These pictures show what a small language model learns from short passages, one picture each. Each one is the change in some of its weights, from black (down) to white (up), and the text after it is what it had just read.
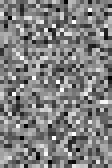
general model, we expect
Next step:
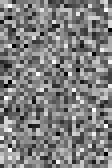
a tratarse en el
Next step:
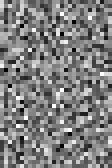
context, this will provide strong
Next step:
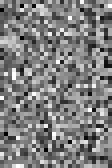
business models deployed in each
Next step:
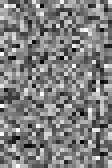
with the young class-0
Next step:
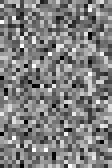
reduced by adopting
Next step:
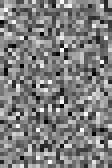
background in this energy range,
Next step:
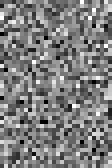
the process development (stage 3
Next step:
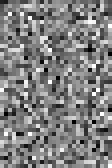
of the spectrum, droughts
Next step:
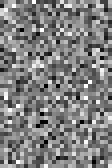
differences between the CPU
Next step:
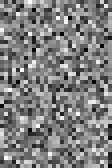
aumento da secreção
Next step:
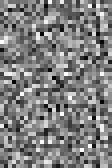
engagement as a function of
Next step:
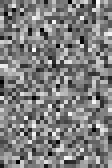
output current is in rational relation
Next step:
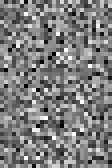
на территории
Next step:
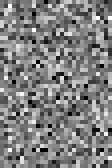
cases the Court would have
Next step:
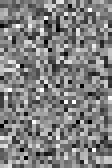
anos. Os dados
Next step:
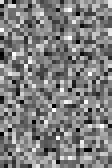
and a fixed target is a
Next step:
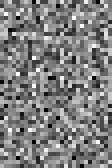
\bibinfo {pages}
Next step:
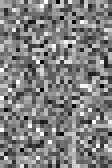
including multiple time-steps
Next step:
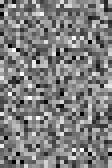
and functioning of the student
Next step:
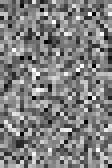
there is a sheer need for
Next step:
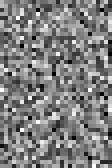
Cantareira e o
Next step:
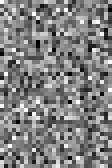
diagonal group but rather the
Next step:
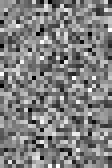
bois, bugungi
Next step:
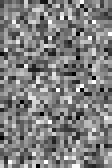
govor usmeren
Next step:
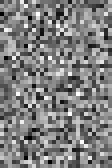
кроме того,
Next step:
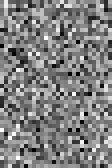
is related to the hole
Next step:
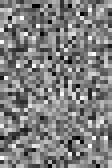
sexo feminino
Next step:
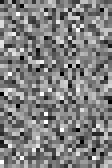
the phoneme,
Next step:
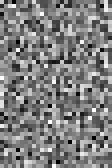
and industrial redundancy
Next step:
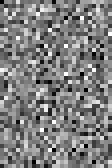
Welch's periodogram
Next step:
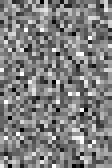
pump was operated
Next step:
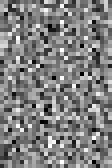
\right] - \frac
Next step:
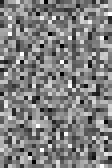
inner heliosphere:
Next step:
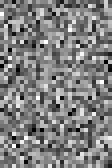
the p_i by optimizing
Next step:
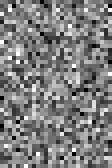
both the chelates, the
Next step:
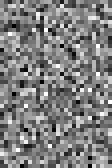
chat, social media,
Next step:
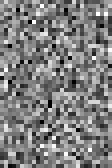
Malaysia show an
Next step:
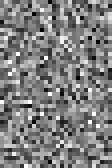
por fatores como a
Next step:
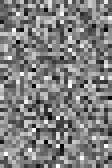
занятиях по
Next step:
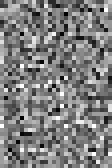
advance communication research by
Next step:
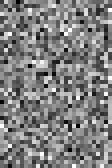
Dinesha Ranaweera
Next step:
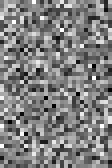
not the least, the
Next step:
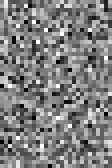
is fixed to the base through
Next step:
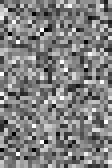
Figure 5). Additionally,
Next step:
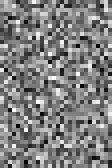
on the international scene
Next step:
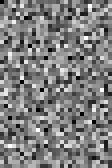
from single gaussian fits
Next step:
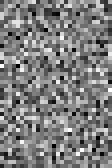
this statement than the other
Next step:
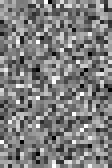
clearer understanding of the formation
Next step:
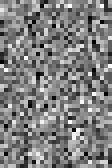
out. 2021 Centro de
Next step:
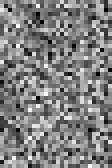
presented. Fig. 3 shows the
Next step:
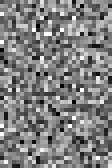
modulated by the characteristics
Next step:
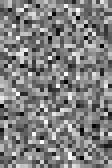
anak lembu;
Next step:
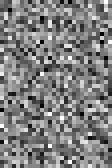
found that a-morally
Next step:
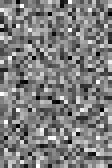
remains unaccounted
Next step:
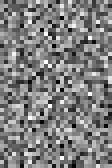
systematic review of
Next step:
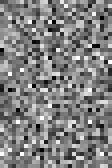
higher supersaturation, which
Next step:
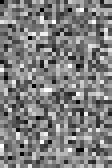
Habits and Performance
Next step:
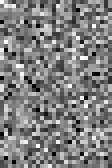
for highly leveraged
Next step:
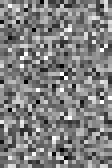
exchange energies determined
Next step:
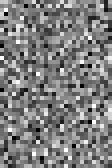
about the safety and
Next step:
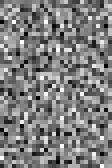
existentes. CREAR
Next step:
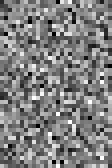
This recommendation was made
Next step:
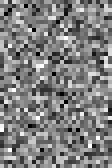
hobbyists and a
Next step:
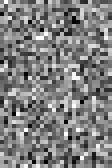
menerima perubahan
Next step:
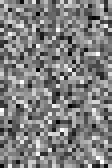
mass $m_0$ and
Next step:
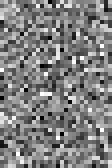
strong foundation for understanding
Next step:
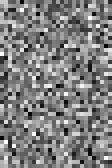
$H(z)$ is the
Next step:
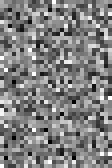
й щодо
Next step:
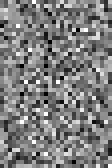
quality education. In addition,
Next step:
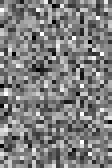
Bu qoida markazning
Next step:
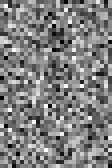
Experimentally this corresponds
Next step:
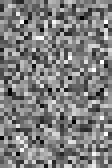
mental disorders due to
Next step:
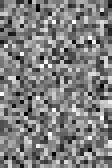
drivers, grouped across
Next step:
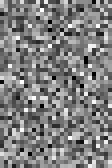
terapia combinada se
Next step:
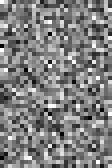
(отделно от
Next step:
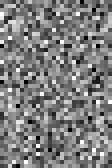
the m th transmitter.
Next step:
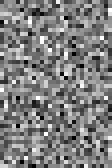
of WhatsApp to
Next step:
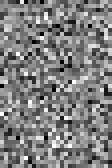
30 Сентябрь
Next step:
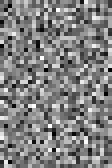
al. Alcohol and
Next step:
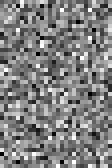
The capability C_{ik}
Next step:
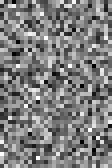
and the area of the cold
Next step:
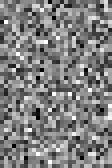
se trata de assuntos
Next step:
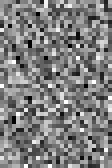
resolved. Such
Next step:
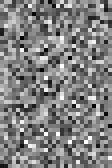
после удара
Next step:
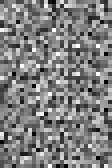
scattering channels
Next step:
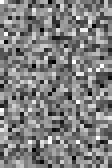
atuaram na fase
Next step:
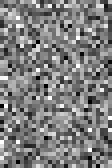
activity. VIS INT2
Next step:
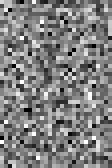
gas in the range $z =
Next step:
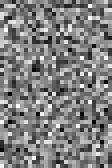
the focus of digital preservation
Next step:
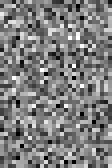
the cases of Einstein
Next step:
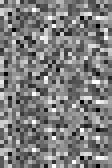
c|c c c c c
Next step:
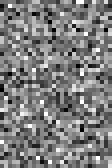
electricity relies on various
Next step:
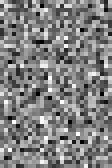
as an example, when heating
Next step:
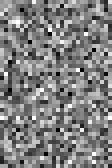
them. However rather then
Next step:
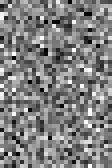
the companions at this
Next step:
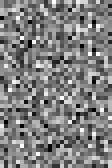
jismlarning tushib
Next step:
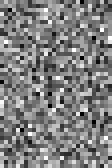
The text of this article is
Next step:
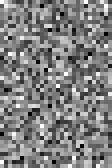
at moderately high laser
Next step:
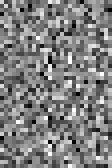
BDA to enable users
